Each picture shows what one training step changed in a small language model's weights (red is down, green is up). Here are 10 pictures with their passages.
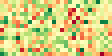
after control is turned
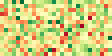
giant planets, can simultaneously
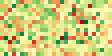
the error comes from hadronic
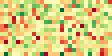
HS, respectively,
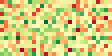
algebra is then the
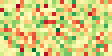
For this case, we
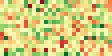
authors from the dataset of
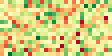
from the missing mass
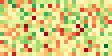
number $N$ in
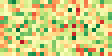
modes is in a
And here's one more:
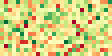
and mission model that
